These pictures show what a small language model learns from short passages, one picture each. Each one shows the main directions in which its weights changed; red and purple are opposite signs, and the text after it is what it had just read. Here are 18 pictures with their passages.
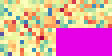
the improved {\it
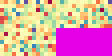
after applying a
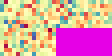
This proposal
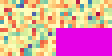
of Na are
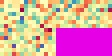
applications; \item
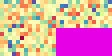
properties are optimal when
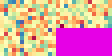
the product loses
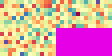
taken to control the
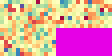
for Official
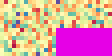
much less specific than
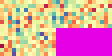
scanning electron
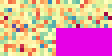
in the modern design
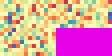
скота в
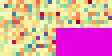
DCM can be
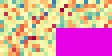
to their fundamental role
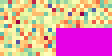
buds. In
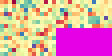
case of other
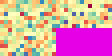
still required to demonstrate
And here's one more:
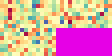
as soon as
